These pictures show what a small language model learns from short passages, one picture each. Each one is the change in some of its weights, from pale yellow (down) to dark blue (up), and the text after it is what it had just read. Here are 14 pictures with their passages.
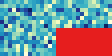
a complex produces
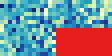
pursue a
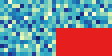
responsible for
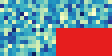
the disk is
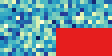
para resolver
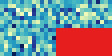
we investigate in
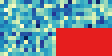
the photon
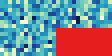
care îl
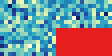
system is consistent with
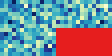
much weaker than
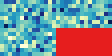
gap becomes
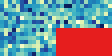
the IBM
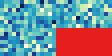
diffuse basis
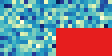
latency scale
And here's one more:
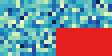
of physics including
